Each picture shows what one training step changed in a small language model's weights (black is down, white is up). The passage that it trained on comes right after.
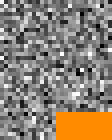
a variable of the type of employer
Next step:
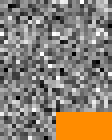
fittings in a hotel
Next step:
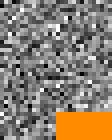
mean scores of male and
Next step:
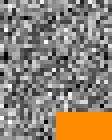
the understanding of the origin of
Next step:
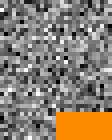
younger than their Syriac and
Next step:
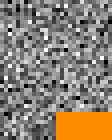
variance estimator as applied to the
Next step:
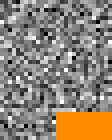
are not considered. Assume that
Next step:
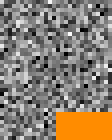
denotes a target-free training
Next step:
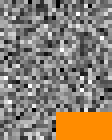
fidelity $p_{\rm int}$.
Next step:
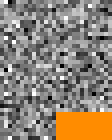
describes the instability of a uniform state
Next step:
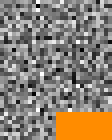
Initiative IMI Innovative
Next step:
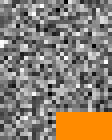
of the profound property of multistate
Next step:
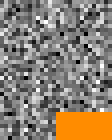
and penetration energies measured in
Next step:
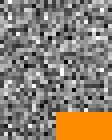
of electron-hole systems that have not been
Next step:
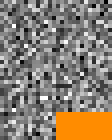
\rangle_t + \left \langle
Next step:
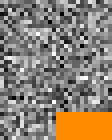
the vibration signal and the condition of
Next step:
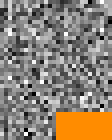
ion beam in a single pass, which
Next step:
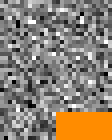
Together, these robots
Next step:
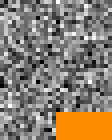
risk and represent the group (1).
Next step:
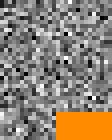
time interval between $t$~ and
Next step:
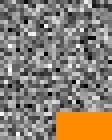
suggests that the evolution of mildly
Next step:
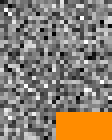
Excellent 2. Two or more
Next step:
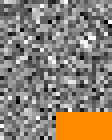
Acedemics and graduate students
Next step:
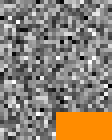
the living at this place: –
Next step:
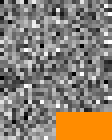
2008). This work was supported by the
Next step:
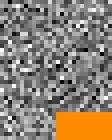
exponentiation was held between the three
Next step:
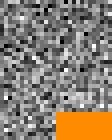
the anonymous referees for a
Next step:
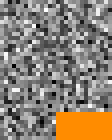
from a UE, reach the target
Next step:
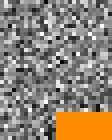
Sahara Africa and
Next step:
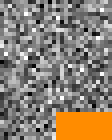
to bring the new policy to recover
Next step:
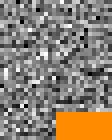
The AM depth of WFN was
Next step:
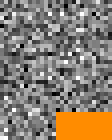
L., & Niccolucci,
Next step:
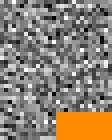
equation (\ref{eq:dEdt}).
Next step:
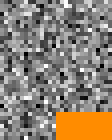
to the case of a general lossless beam
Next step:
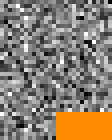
vertically repositioned as in mode
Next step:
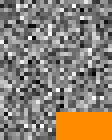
responsible of the gravitational shear
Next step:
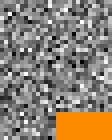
work was supported in part by NASA
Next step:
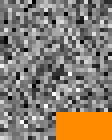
establishes a unified theoretical
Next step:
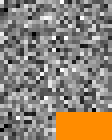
sum of the displacement parameters obtained when
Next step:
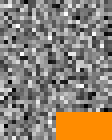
has been studied mainly in the context of
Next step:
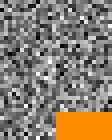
pseudo-code is described in
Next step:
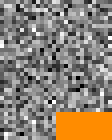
to detect a genuine break
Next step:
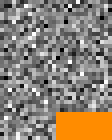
DL model, e.g. number of
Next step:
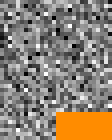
The direction of change in $p$ is
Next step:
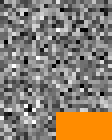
a given pixel across all images, the
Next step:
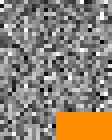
in relation to quality of life and
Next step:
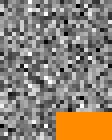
the achieved rate per user first increases
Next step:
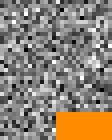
tradition of the previous conferences organised
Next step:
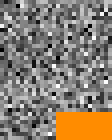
non-degenerate: $$
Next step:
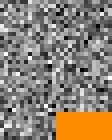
`LAXlib` calls
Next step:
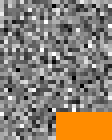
late. In this sense, IoT
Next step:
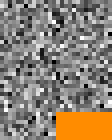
significant postoperative pain. Scar
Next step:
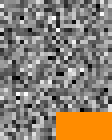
food and do not behave as directed
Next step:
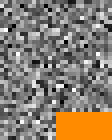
on whether **participation in
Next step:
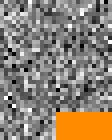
be tested and characterized with different
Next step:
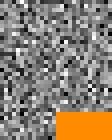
missionaries.³¹ In this
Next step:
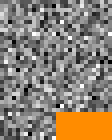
other important attribute features, to the
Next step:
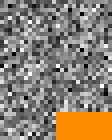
is fitted to the interface at the
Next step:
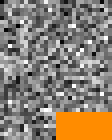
measured extinctions and distances using this method
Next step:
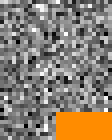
their likely future career
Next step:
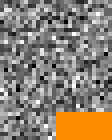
a maximum value of sap flow below
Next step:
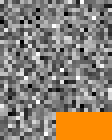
as well as from the run-off from
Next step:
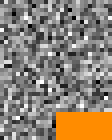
exclusive photoproduction of vector
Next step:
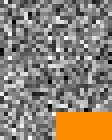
of resistant strains Number of
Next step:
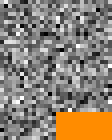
Remains Overall Structure
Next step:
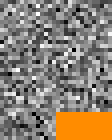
we also excluded some irrelevant
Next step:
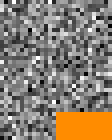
of the EVA type with fillers.
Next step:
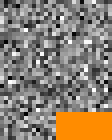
via in-line holography showsno
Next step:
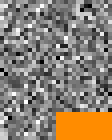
% second half of figure %
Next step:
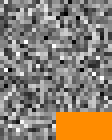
widely covered by traditional media
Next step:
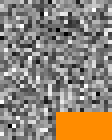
is augmented with multiplicative
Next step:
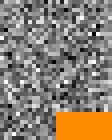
be used instead of speaking , but
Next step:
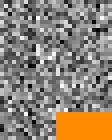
to be able to judge quality
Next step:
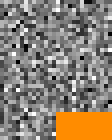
for those persons when their rights have been
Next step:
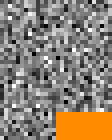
that it is necessary to use a system
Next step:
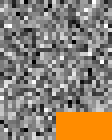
box surface and directed towards the
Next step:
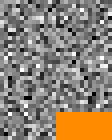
from the resolution-limited
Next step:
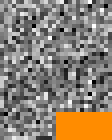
the density of states near the Fermi surface by
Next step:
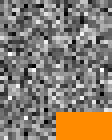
this subsection, we will demonstrate how a
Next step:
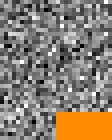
type of adenomatous polyp (37
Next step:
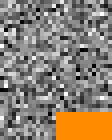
period from January 1983 to
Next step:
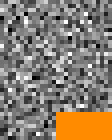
The power consumed in MISO,
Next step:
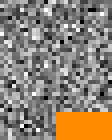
the main challenge with respect to availability
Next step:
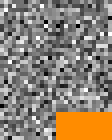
of agricultural biomass from
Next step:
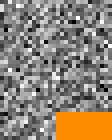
aggregate. The peeling of one
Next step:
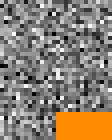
they support. Biodiversity and abundance
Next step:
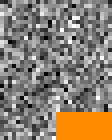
of body fat is a factor that has
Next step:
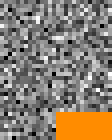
commercial sector, companies use
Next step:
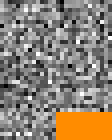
from this study also show that not taking into
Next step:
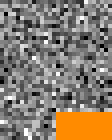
Parametrically Extended
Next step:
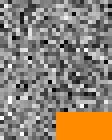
with relevant laws and regulations.
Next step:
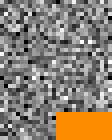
sanctions. Moral sanctions are
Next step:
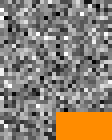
to explain how the tachyon
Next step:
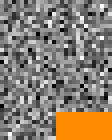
\red{ a) Measured
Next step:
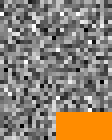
the current mass $m$, but also for the temperature
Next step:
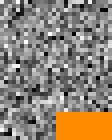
appearance of the blue haze
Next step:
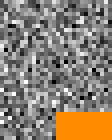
$\sigma$-bond states and di-cluster
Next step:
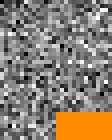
of Interest The authors declare that
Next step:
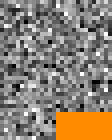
surface water waves}, J. Comput.
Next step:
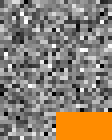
highlights the significant role of
